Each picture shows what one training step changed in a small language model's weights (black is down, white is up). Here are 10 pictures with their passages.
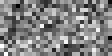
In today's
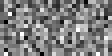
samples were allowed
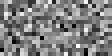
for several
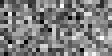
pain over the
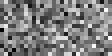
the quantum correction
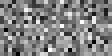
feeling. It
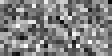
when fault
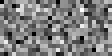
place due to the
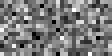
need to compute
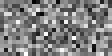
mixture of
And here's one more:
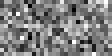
conclusion that the
